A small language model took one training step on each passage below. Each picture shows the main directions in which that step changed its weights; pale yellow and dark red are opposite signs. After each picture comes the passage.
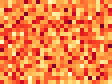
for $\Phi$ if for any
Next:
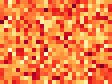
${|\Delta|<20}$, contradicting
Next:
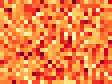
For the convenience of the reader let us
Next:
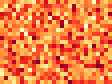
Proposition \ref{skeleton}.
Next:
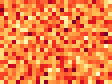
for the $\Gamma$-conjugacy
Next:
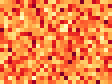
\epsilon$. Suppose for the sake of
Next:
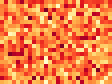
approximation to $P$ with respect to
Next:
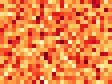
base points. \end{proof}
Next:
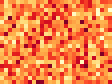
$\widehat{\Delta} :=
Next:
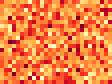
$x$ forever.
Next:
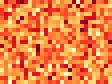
the potentials $A_{-k}$
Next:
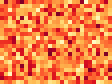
the series tend to 0 with $k
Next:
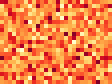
{\small 3. School of Mathematical
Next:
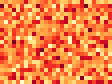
two variable degenerate Fubini polynomials
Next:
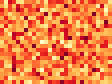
to put $q'$ in the place
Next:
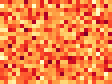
will need the following integral equations.
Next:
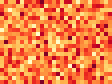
worst-case results.
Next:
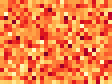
$N$ \ points \
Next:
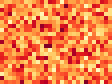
FBDSDE with its coefficients
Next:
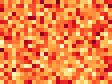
Let $\mathsf{f}(x)$
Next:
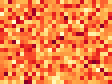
This matrix is $E_5$.
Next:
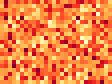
this end set $i :=
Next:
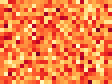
diagrams also preserve this additional data.
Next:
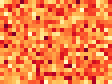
\end{equation}\\ The objective function
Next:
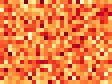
\textit{left} acts satisfying a
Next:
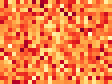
category $\mathcal{F}^\sigma$,
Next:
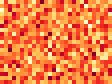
(h); \draw (omega)
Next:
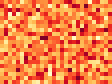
horoball packings to
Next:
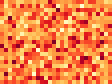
$\tilde \pi(t)\equiv
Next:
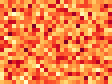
above (for $n\ge
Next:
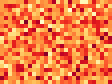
Y_t \wedge W'$, where
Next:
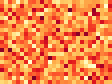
For $n \geq 7$ a
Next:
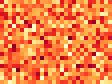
assume that $W(X)$ lies
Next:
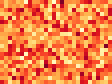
space is normable if, and
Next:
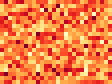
function} \cite{Ges}
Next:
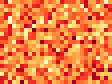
weight (\ref{BVA})
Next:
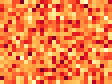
length of first son and Z=
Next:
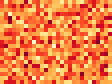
$2\times2$ matrix
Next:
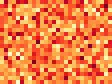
of $D$. Then the inclusion matrix
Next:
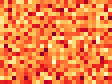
us examine part (a) and
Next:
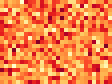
francis. \newblock
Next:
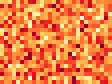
written multiplicatively rather than additively as
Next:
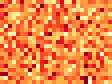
X\rangle\otimes k\langle
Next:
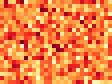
to continuum packing, save
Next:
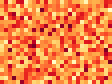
to an interval and sufficiently small that
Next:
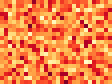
higher sparsity might help with interpretability
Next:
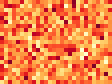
we can recover the (unique) exponent
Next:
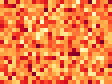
is an anti-invariant Riemannian
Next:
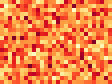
even for schemes whose dilation matrix
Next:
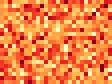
if the transition is not a descent in
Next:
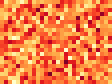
the scalar auxiliary variable approach. Numerical
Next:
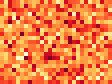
$j$ that violates
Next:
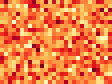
of manifolds with vanishing minimal volumes
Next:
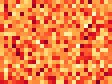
chain homotopy type of this complex is an
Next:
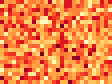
inside $\text{Sub}_G$
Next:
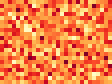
no complete classification exists for classes of
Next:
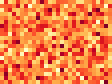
\node (1) at
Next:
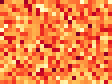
\newblock Recent developments
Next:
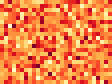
moments of the random variable
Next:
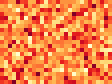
derive the estimates of $\|\nabla
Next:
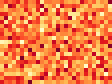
results }\label{bal} In the
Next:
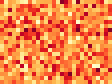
the quenched weak invariance
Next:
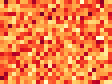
linearization formula, to a dual positive
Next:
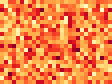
{\kappa} = \lVert
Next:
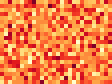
to global relativistic strings.
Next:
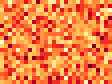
if for all $u \in
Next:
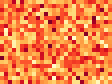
can easily evaluate the skewness coefficient of
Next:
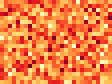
solutions to encompass any
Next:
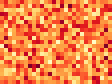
First we shall check that the vector space
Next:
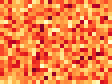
J. and Toledo,
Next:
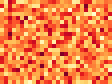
provided with limited measurement data.
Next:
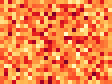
and $|\cdot |_\Psi$, it
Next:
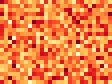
International Congress of
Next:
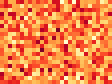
at $x\in W$.
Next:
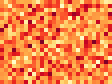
properties. For the relaxed model,
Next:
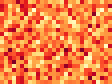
should be a local ring.\\ Since R
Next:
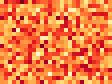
the constant functions, it follows immediately that
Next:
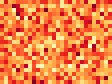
is a completely analogous continuous-time random
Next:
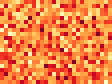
\end{Pro} Finally, we
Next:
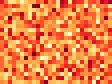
a ball as desired. If not,
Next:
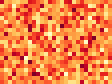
identified with the negative of the
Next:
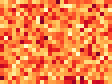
is a smooth real-valued function on
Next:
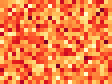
f (x) dx,\qquad
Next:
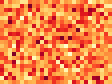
the above expansion $\kappa <
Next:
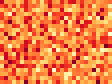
$\kappa\geq0$ , and
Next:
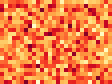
non-torsion point in $
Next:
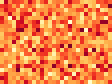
$\al_i$ and the degree
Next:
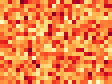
and thus the agents can solve the
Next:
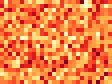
other foldable figures. We give
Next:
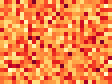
Dq$. Note that the computations above
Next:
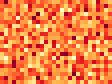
"meeting points" of square
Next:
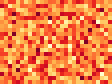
online learning and optimization has been
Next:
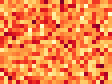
(Laplacian) polynomial matrices. First,
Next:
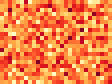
such that a user-specified
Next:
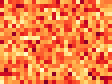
eigenvalues of $C$ via
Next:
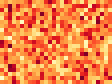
satisfies the {\it usual hypotheses}.
